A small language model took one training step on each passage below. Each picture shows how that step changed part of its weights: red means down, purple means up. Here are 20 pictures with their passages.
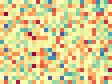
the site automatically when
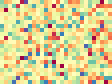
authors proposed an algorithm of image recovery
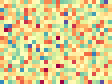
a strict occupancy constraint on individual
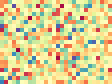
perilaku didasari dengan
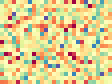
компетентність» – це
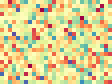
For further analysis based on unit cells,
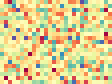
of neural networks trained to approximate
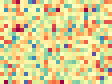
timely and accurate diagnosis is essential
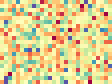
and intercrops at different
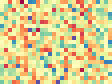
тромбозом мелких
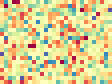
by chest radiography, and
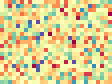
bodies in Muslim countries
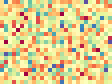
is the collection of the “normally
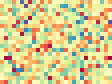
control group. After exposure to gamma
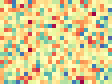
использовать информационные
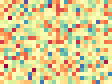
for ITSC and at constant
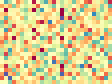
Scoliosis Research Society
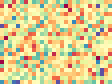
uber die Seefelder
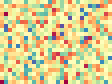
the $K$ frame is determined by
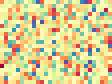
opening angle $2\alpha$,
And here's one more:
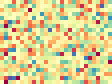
moradores, comerciantes e
